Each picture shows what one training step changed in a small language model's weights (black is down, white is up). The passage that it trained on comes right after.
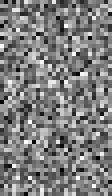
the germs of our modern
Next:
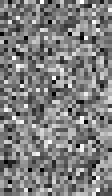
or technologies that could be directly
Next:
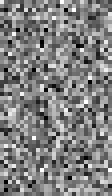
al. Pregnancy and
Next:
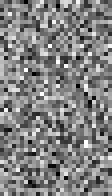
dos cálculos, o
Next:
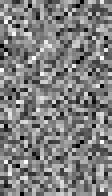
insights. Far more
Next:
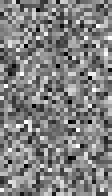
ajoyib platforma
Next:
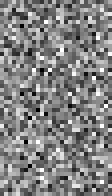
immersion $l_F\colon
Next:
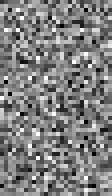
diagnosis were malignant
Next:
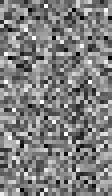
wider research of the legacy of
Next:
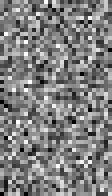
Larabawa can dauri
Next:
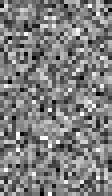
presents an unprovoked first
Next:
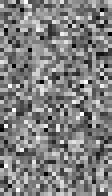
encompassing aspiration of
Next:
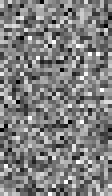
ELNs for photon and
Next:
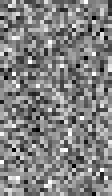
that necessarily $\deg
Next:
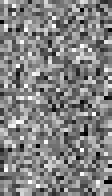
pembangunan fisi di
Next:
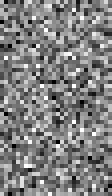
Zetasizer software
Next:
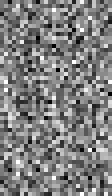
positive, it's how we learn.
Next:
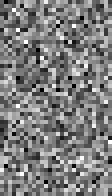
U for J item. The
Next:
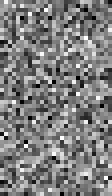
particles: 0 Comments:
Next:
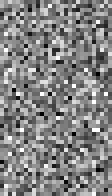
from the previous step forms a good initial
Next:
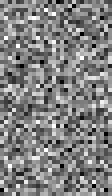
of most of the test microorganisms
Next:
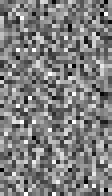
на среднем уровне.
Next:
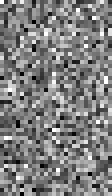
high-level studies and overviews
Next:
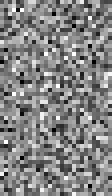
que transportam água
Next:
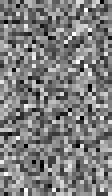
has been brought to light and
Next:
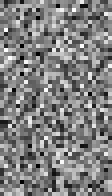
malha urbana,
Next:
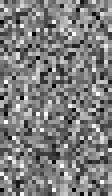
role of microbiology in food
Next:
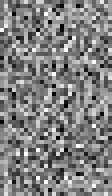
в экспертных
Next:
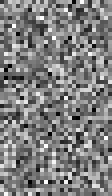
and productivity, it often
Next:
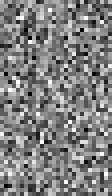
supported on $Z\sst
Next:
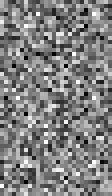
consciência da responsabilidade
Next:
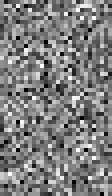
extension of the ULEZ from
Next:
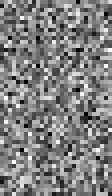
heces que adopta la forma
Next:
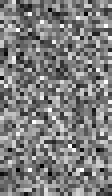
successfully as pure
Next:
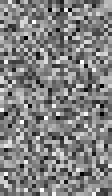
goal was to provide a virtual environment
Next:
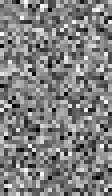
[(4)] The Reeb vector field
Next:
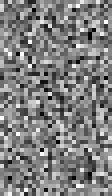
seed traits were less influenced
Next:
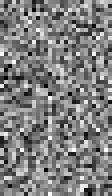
and $G_2$ invariant
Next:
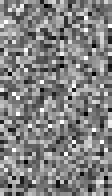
define the real embedding $\Gamma:
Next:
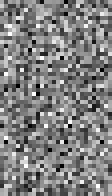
after the 1980s, the
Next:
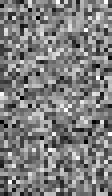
MyoD Fwd
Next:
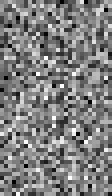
die Federkiele
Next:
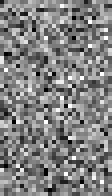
International Encyclopedia
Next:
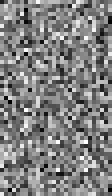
factors are equal, the difference in
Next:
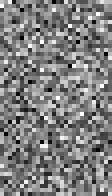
[5]. The clinical
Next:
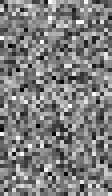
Nussbaum trae a
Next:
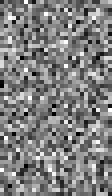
por esses relatos podem
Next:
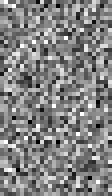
the whole student population
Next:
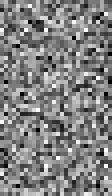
fungos do gênero
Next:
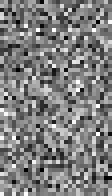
years ago and has three more years to
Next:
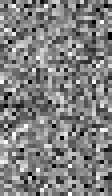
and $0<r\leq
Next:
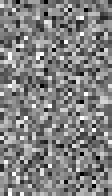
of residuals in the regression
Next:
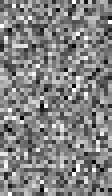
ensuring patient comfort by
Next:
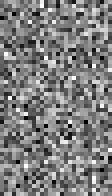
Stiller, 2015) Der
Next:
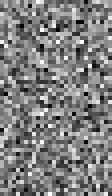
Now group the summands according
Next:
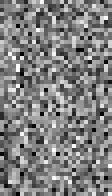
new symmetric positive matrix. Now we
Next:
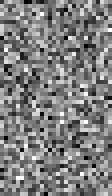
for $\lambda(N)$ was obtained by
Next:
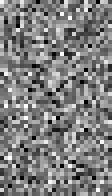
obtain that the multiple roots
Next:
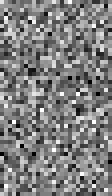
of the patients. In conclusion,
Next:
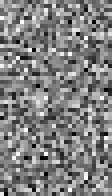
jarayonlar va ijtimoiy-siyosiy
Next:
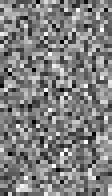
data shows that fishing in the
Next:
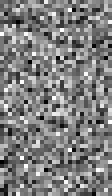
from Cameroon and Congo
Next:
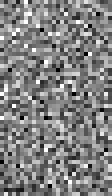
spiritual and moral
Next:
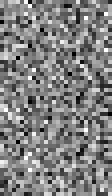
paytda, hozirgi
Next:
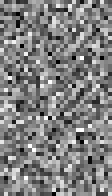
so we repeat it for
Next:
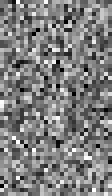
и маргинальный
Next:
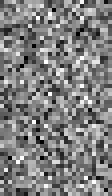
escutarem certas obras
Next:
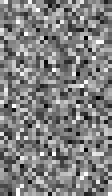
poucas horas após
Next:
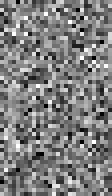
$h$. We infer the induced
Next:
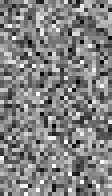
main result, addressing issues
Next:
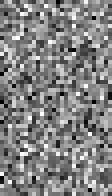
the Sun direction $\bar q$
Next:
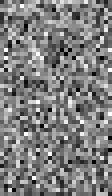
3, Program Foundation
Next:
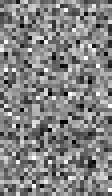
$\overleftarrow{\Sg}$ be
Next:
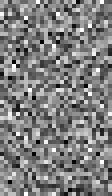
market model. Therefore, first we
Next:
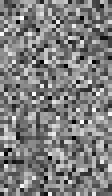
and 20 question items in the form
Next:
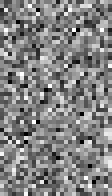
as well as the extent to which
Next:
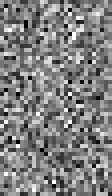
declare no conflicts of
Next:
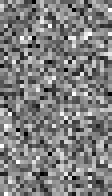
seed cotton yield as
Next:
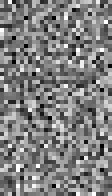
must also be trained in transversal
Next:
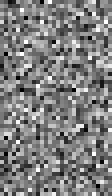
Bell polynomials \begin{equation}
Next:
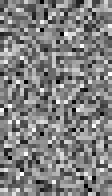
for Hilbert valued discrete
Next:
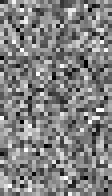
o‘smirlarning nafaqat
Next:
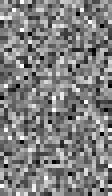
\vert = \dim\Delta$.
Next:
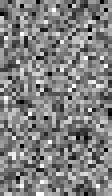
normal subgroups is a chain. The
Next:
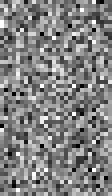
still remain before holistic coaching
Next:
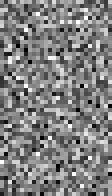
strong performance in Model~2,
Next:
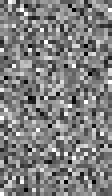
selected were the Ampara,
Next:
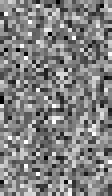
da Avaliação *para*
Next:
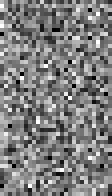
Moreover the stability is rather good in
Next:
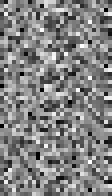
asoslangan yangilanishini
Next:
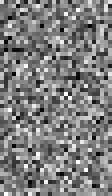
and population groups, with especially
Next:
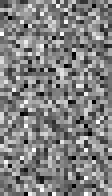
antigos, no início
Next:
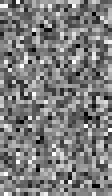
la nation par excellence,
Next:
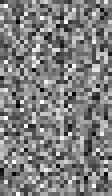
годов, особенно
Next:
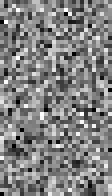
class one representations is given in Proposition
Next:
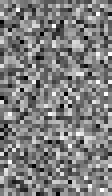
stock. Even IT based
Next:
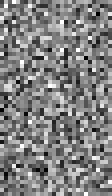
storage modulus of
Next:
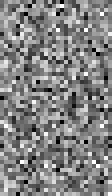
ta'limning axborot
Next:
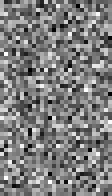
projectives, the category of
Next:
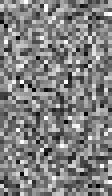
bo'ladi. Kalit
